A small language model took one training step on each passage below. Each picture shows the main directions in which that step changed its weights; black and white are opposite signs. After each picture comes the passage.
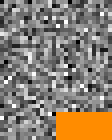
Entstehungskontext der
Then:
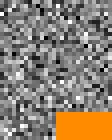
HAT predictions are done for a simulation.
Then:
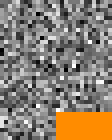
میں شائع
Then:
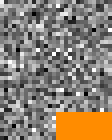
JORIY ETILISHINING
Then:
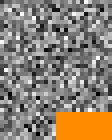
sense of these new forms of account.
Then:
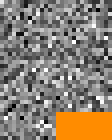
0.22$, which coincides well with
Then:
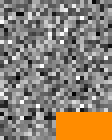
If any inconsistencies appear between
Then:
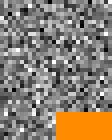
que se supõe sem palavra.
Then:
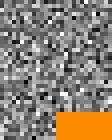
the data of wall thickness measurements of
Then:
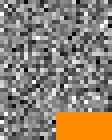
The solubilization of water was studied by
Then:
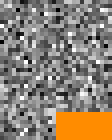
Amonovna Механизм
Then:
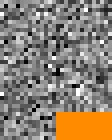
этапы алгоритма
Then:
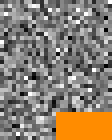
intentional and active part of reading and
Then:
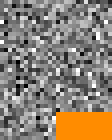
paxta yetishtirish va paxta
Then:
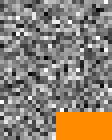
Poole. Through its Working and
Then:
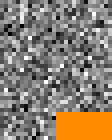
cooldown and the depressurization of the
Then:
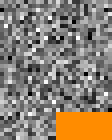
and economic dimensions of sustainability, demonstrating
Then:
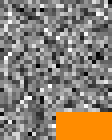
and they had little or no voice
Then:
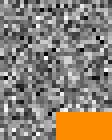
encourage stakeholders and decision-makers to
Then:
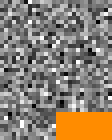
this background, the legal solution is established
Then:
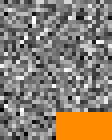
and white marble columns bear
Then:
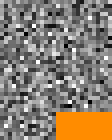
curriculum development, based on the
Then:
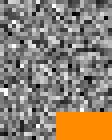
hard alloy products is the presence of
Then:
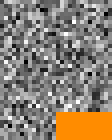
were CCR1-positive, and
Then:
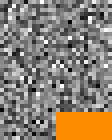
lowest yield ($896.00 \text{
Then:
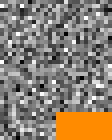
самотійно генерувати
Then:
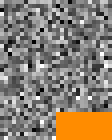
of individual time series and indicators for
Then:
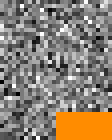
guise de conclusion, les affirmations
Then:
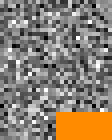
while Y group with fan drying reported the less
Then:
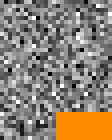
sekin murakkablashib
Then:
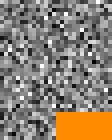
potential of these innovations. The paper concludes
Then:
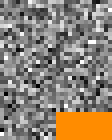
is negligible (see Equations
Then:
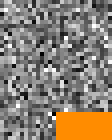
MRI study. *Neurobiol
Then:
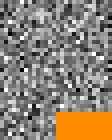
namely base line scenario, high nuclear
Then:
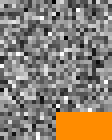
Werden also in Zukunft
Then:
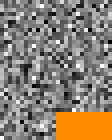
Bhadrak College,
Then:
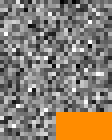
Smyth, D. J.,
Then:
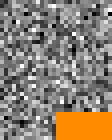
Borel JC, Pepin
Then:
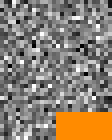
can find these common features among the two
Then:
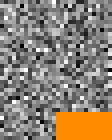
resources, including in capital expenditure
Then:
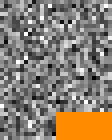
popular discourse. And their readers
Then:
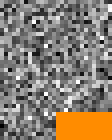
in soils of low P availability.
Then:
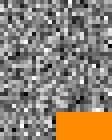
studies, the article highlights how identity
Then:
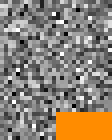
demographic factors play a crucial role in
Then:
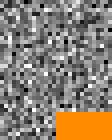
new tumor recurrence.
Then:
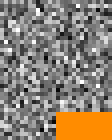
polymers that do not dissolve in
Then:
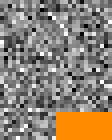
insights were gained to create an effective
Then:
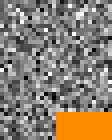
bibliography. Four presentations were
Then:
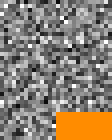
Tractors / Trailers /
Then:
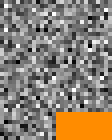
kan worden aangewend. Dit
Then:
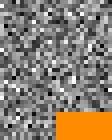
biogas. MATERIALS AND
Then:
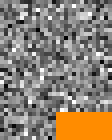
and is now implemented in services such as
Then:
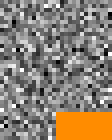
of Diabetes Diabetes was
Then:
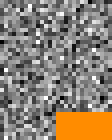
between the effectiveness of instructional materials
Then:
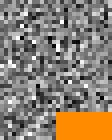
optimized PDP and transistor
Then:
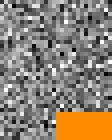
infections are common health problems in
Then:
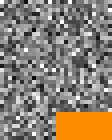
between 50 and 1000 nm composed of
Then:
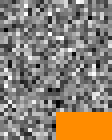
structures is also vital for successful
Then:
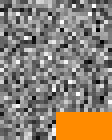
the basic condition of the community's non material
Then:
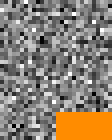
their technical and cognitive capabilities,
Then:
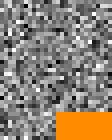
data is included into the infrastructure,
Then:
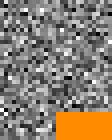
La Guajira, Colombia
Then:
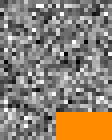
of UTC-UTI Colorado
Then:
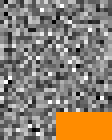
underscored the importance of early
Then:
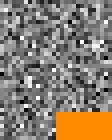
known, is the main goal of teaching
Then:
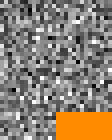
and innovation programme under grant agreement
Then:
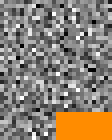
na experimentação sobre o material e já não
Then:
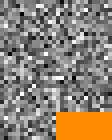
organization. CATALISI
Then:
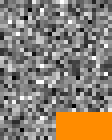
and sunset yellow have
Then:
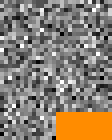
against fish gill tissue.
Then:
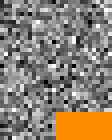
пациентов составил
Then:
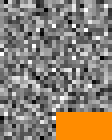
um casal, pelo simples fato de
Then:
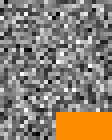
of a grandparent's help on the
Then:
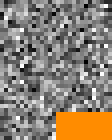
and psychopathology in adolescents from
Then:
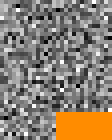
and solves for the least-cost energy
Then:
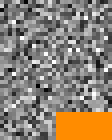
with the background, aim and contents of
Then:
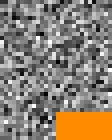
of scripture should involve all
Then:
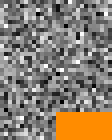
оказать посильную
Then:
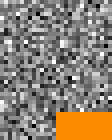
not enough to think, do or organise the
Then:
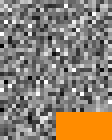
market 7. The activity of most companies
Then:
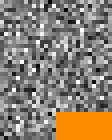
= k_{app} \cdot t \quad
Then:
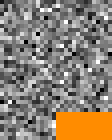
(MXST) (o'zaro
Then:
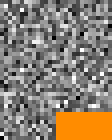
Chizma geometriya fanining
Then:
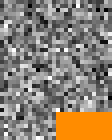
ouders bekendmaken met
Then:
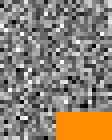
Academic Activity on the Basis of
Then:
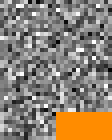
available displacements may be ± 5 mm
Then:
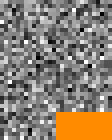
"One Health" approach, including human,
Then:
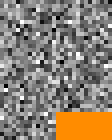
Penelitian ini mencoba
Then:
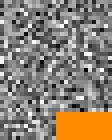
to Digital Education, a section of the
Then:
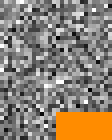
of students [3; 21]. Why is
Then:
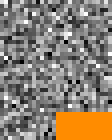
atmosphere of nitrogen at
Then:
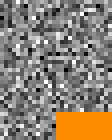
Table 2: Distribution of Level of
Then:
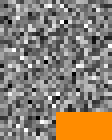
9. Table 9: Result of Preformulation
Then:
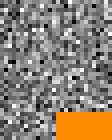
purposively, which falls only
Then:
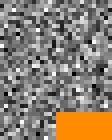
of different ML algorithms may be used
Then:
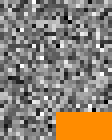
valor e importancia, por lo que,
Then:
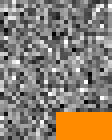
recordings were performed in the stratum
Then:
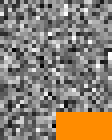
de investigación presentada. Juan Moral
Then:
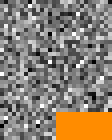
adding of fresh sulfuric
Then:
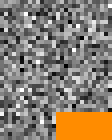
Se centró en estudiantes de entre 15
